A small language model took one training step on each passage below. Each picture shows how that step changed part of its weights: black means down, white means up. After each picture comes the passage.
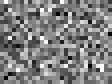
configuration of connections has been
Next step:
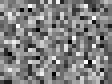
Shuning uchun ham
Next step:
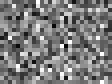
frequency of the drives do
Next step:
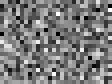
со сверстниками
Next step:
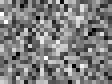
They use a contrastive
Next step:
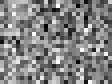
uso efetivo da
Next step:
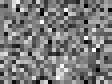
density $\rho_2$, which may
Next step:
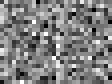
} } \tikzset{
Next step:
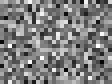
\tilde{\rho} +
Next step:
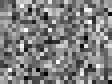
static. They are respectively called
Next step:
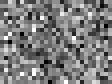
the assumption that the spectral intensity of
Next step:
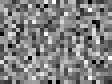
Muenchen: Lincom
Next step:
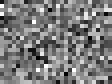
EXO-200 operations
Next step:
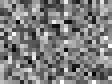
categorias de
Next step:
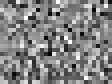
subcarrier frequency is increased
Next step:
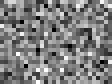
reunion, and the
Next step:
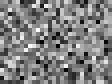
respecto de los materiales más
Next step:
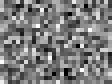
jahonning yetakchi
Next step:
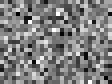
telur. Gambar
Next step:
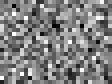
high-$Z$ elements closer
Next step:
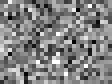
$B$. But the
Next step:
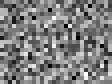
indeed significantly lower than in the
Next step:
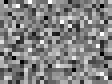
following equations: \beq &
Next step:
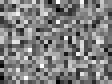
bir necha tarmoqni
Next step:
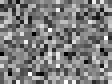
у учащихся
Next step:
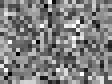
(in $\Spec B$) and
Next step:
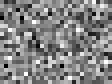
a close binary system is
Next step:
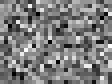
on every pair of particles in the
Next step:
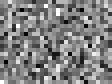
temperature control. Therefore, Sun
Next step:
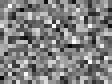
orientation of the boundary segment
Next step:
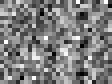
so $\phi _\alpha (\gamma
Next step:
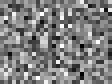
tunneling current), similar
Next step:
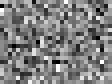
of (1.4), the formula
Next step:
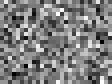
number. If the list of
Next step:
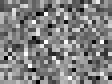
bounded degree. \begin{thm}
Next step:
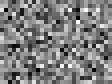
on the prefactor in the
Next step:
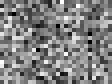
\psi\partial_i f)$.
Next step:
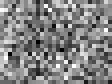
$\gamma(\tau)$, and
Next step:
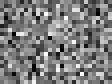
cone is homogeneous; but,
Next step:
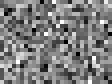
compressible or meridionally
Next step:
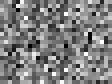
for applications but also very
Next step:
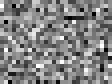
of cross-Kerr interaction
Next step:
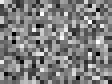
paytlar dinni
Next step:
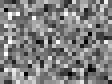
forming blocks glued
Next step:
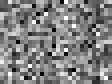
$S$. \begin{theorem}
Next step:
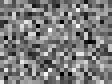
formulas by the usual valuation
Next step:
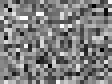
is similar in structure to the
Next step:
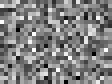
the one-parameter family
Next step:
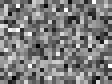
represent a new sequence by the average
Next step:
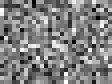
Alimentación, pp.
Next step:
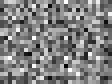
buyumlarini tomosha
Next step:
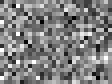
can be additionally be interpreted as
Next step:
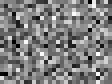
Science. Problems and
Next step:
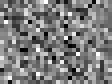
fields emerging from the EOM
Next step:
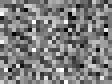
4. Комарова
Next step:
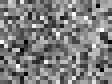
the data quality of the
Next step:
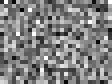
The basis $|\sigma_{\mu})$ is
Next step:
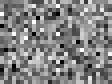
un papel esencial en
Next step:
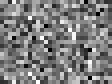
quadrupole ratio,
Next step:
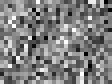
simple $\lahat$-modules)
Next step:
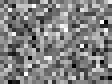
LLL algorithm is generally used as
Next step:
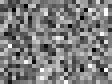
вариант руб.
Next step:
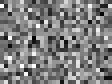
interesting phenomenon is the
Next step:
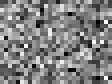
system is now \begin{eqnarray}
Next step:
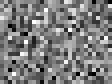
optimal solution, it has a rational
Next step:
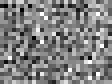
Frederick & al
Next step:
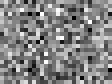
bizdan keyin ham.
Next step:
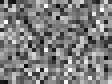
In this study, decision tree
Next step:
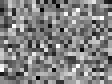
the cleanroom.
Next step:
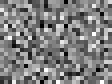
space, that is usually used in
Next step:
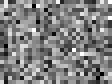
and prove the archimedean
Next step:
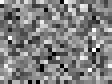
obtain a constant $\delta_6$
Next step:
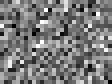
status of water
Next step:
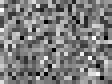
текстами песен
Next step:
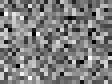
of chimera ordering in
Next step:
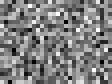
PDM oscillators.
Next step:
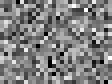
ценный для
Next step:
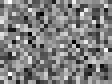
U$, \item $\varphi =
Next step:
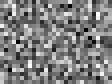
BBC sequence of simplicial
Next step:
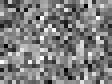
circles, diamonds
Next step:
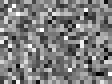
star formation. Consequently,
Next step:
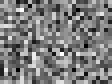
emcee algorithm for the 4D
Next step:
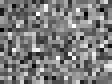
Identity, Value and
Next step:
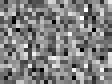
to satisfy simple relations within the framework
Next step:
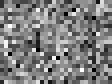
$d=2$ case where it
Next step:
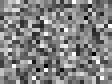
\end{theorem} {\bf
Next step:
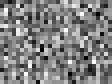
C\}$$ is finite by the choice
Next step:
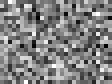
a fixed value $R$ independent of
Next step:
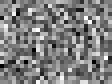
MOPF constraints. ##
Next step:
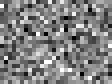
making use of string-based
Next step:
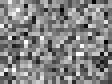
velocity component normal to the shock
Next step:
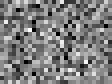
width and height after scaling
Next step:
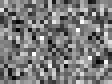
ta'lim jarayoniga
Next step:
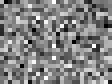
that the Lipschitz constant
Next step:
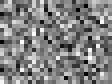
lagrange multiplier approach
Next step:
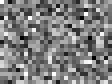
tarixchi olim
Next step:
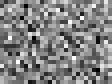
transformation is asymptotically distribution free.
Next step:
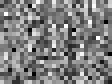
but complicates the adaptation
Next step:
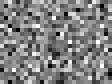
to spontaneously
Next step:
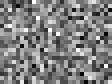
Stokes Ewald sum
